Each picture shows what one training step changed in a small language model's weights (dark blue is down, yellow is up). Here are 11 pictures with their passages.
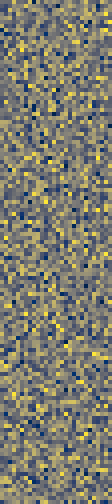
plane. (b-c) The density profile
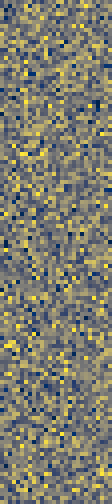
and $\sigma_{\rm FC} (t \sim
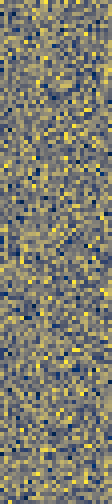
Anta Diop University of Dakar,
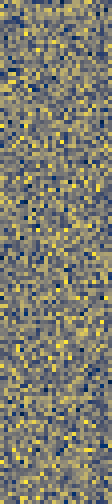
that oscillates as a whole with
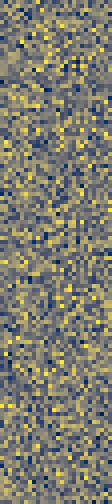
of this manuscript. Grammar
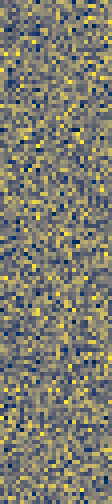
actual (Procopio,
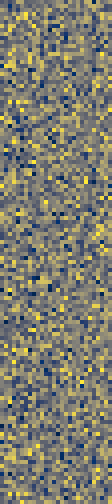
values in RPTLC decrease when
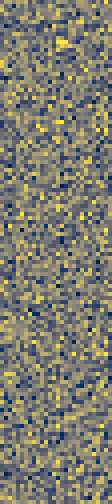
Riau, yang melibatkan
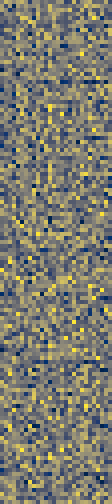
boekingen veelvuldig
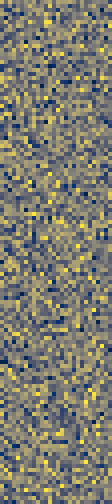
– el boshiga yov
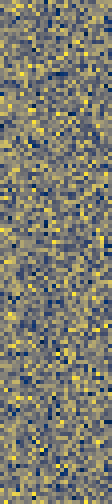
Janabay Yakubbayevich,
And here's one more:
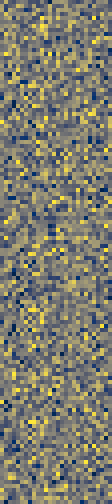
interconnected by carbine-like
